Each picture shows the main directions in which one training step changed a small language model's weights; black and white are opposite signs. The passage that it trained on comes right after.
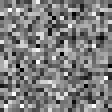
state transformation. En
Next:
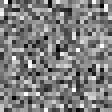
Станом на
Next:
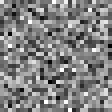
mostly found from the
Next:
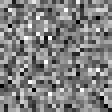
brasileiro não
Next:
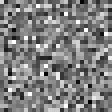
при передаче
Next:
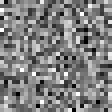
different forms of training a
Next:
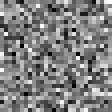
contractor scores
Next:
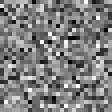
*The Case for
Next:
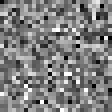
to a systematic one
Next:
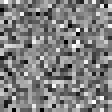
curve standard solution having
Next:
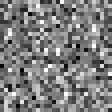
interior and exterior
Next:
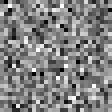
jarayonlarini to'liq
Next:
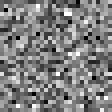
the forecast prices
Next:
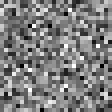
Site Selection
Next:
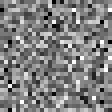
2014. Disponível em:
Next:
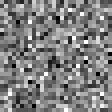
were recorded on solid samples
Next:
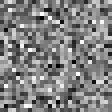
two incidence of
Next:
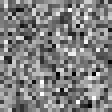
realizar as atividades
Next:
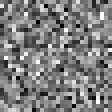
during the semantic
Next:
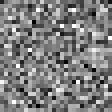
Plant Sciences*,
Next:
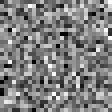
da argamassa
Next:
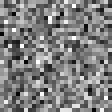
reading lessons more
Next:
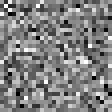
tidak baku
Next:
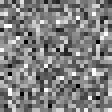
y, en muchos
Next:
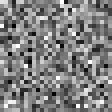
study on the effect oil
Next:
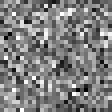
alan heyet
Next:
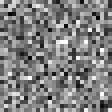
Hochschule für
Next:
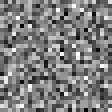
replacement of traditional
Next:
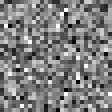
1 specimen;
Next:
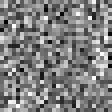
throw me into
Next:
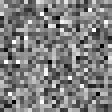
further includes repeatedly
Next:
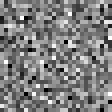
fundamental assumption,
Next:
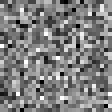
an international level.
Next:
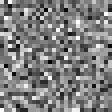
Applied Laboratory
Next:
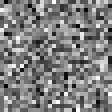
mind is a
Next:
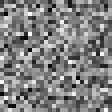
Rosji w
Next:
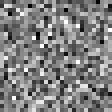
und achtsames
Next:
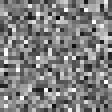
class of methods perform a
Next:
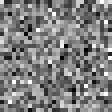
repair with
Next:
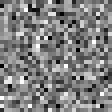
pregnant and
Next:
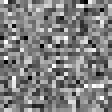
фарқ қилади
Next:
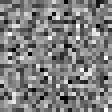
to avoid the possible risks
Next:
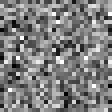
the art and the main
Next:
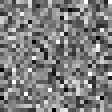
updates for law
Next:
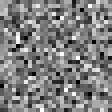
of the total environment*.
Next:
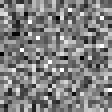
were always carried out
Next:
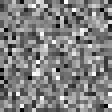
delivery and performance. It
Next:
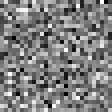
Data Latam
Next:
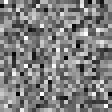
sifatida qaralgan.
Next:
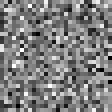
separation and store
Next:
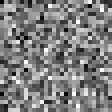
der BK50 mit
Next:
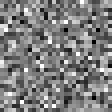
which could be speculated
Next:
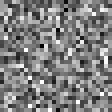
rectangle function times
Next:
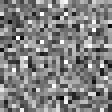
its value expectedly.
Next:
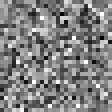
ular oʻrtasida
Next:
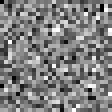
(interview mit
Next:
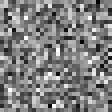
establish a strong and
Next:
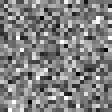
future 6G networks.
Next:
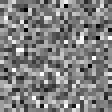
насоса в
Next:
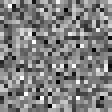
de los cuales se
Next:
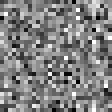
to a decrease in
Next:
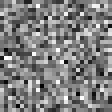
due to the long
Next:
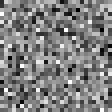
peak temperatures,
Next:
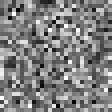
nipples and
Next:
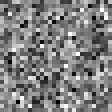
of learning and teaching and
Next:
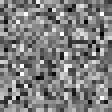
solvers both agree
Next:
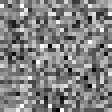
groups, the primary
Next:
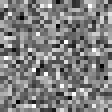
the residuals of
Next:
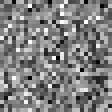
weiter: Am
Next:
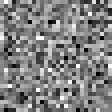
Thus, a large body
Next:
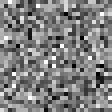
of oppositely
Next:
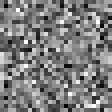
contextos, as
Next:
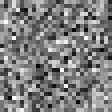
вилучення з
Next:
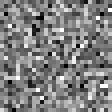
de administración Si
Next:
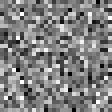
flow time. This test
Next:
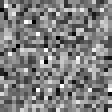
A few examples of
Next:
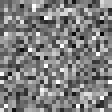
metallic wastes
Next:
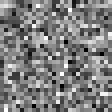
exception of the
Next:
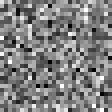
Republic of
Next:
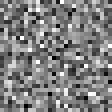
el exterior,
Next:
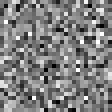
і ідеї
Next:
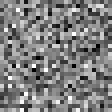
resources, etc.) -
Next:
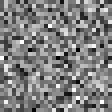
5 anos, e de
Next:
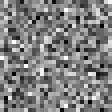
заданий для
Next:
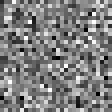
It illustrates the classification
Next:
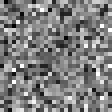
en ocasiones
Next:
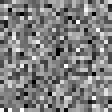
Para comenzar,
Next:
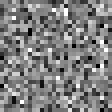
/ МГУ
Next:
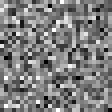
que o Estado
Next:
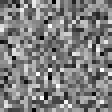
inclusive na área de
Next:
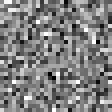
avoids confounding
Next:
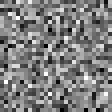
understanding of phenomena
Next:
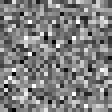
1) In our
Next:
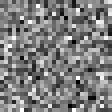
medical college,
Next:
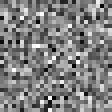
one azo group having
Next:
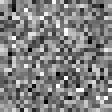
shakllantirishning psixologik
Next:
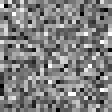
This clearly shows that
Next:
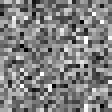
routine analysis and
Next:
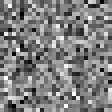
explains how to set
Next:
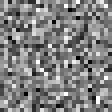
within the orange area
